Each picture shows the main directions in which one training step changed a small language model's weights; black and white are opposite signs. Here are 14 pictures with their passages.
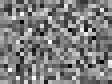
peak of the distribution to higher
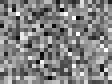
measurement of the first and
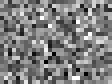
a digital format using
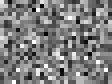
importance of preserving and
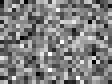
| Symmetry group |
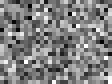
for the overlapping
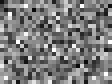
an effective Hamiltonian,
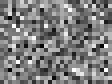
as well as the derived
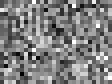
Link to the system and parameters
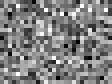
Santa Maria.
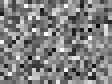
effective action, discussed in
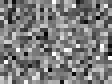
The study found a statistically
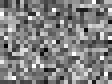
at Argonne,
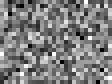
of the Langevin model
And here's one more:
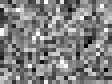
builds upon the
